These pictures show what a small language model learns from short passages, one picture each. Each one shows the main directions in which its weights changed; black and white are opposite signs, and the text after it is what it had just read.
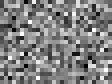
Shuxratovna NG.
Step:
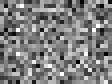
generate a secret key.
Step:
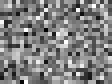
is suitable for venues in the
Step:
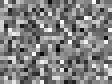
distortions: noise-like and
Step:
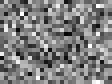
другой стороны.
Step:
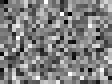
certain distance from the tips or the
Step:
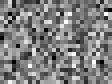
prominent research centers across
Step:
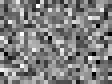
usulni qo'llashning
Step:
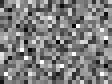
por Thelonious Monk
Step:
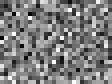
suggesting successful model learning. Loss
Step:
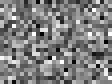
e che Leopardi possa
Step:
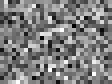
bisnis atau menghasilkan
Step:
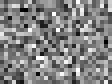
model with a flat underbody. This
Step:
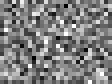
by a maximum number of transitions taken,
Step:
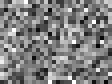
*IEEE Intelligent Systems
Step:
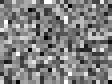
number violation in nature by two
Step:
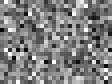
potentials. Under As-rich
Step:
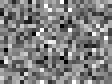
dõi từ
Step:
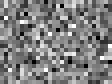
amplitudes of $J_x$ and
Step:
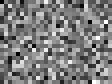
mean response of 1.96, indicating
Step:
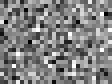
with free flaps being ideal for
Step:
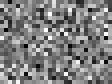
found that there are more than 450
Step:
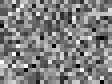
the electron microscopic structure in the main
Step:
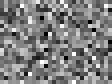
agentligi tomonidan
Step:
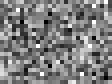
with the results of Putri et
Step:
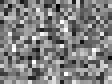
археологические исследования
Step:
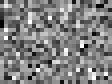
que a fadiga o
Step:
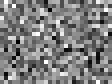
wieder primäre
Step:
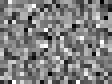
hamkorlik va standartlar
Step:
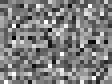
Kegiatan didahului dengan
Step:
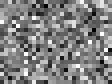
Kinder werden z. B.
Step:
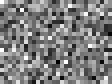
und eine Reintegration macht
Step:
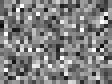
the body moves up, and less
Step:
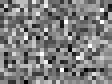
to make contact with the molecular device
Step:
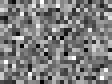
co-design our programmes and
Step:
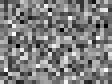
together properly, then the mould
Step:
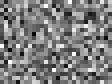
place, making it possible to assess the
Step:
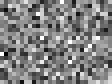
We thank the ASI management
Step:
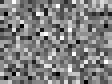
obligaciones ordinarias. La
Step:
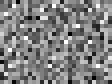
values is in many cases associated with
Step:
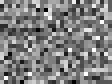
is above unity, the NLO
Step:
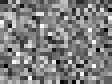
government areas (LGAs) in
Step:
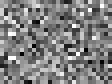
ўз навбатида,
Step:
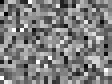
Таблица 1
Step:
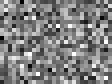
depositional zones. This paper
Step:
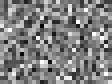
el litoral, con lo que
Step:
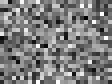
The machine is based on the principles
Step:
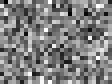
Isakov Janabay
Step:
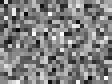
good and upward trend
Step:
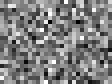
angular velocity. The angular velocity is defined
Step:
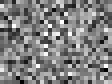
of proposed architecture are secure awareness,
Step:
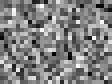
turli yondashuvlarning
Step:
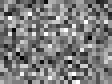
— Anderson P.
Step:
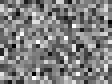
the six core processes of Acceptance
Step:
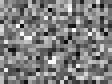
afirma que el reconocimiento
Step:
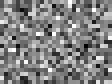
d(t)) \quad
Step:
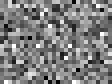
of the permission letter.
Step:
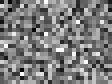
present. The mean 2-10
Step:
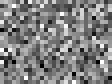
between vitamin B₉ levels
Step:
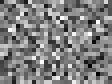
сюжети). А ось
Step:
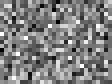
electrochemical viewpoint in many parts
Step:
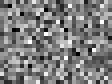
meters. Each ZED is
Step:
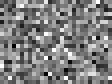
be detrimental infracture resistance
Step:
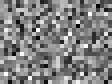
contract, as also she does not
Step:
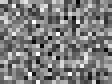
Figure 2 shows responses for online and
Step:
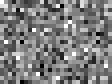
coherence for values. It
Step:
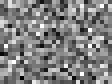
recently with Hb AA
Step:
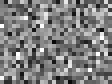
Models, LLMs)
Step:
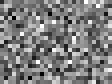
parents performed a ritual for
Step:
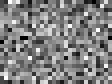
magnetometer BBOPM
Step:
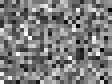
supérieure et la face
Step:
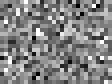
affect consumer utility and
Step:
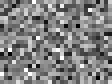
and Croatian are described in
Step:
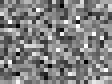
core are based on the existing continuum
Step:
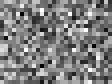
extracting amplitudes from the data so that
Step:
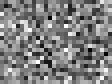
o'sish o'rtasidagi
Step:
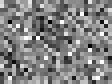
feedwater are as follows, Eq.
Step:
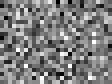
time, the solution approaches to a constant
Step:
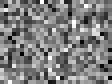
and e-learning services. The
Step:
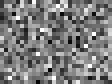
marketingdan foydalanish
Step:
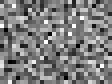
or Piano Forte,
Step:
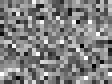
qaramay, uning
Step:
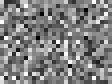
между тем, что
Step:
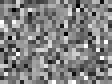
a multitude of signal priors
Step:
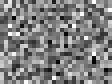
image quality while retaining benign
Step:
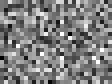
for the post-AGB star and
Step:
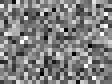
of tweets No. of
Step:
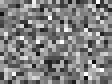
gaz harorati orasidagi
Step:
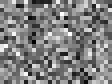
Ventriculo Peritoneal
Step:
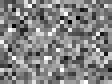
аналіз її
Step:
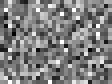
same $m_{iL}$ are
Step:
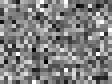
included touring the FBI,
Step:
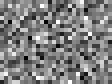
original draft, Ahmed
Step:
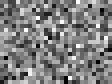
we use the best-fit values found
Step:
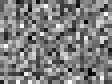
Farmasi Polkesdo,
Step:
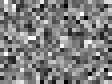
will typically be taken small (about
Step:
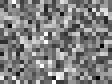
— bu tashkilot ichida shakllangan
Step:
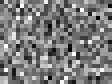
a data set defined by the
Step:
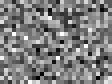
у «ҳеч нарса»
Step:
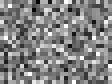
that $k$ is prime to
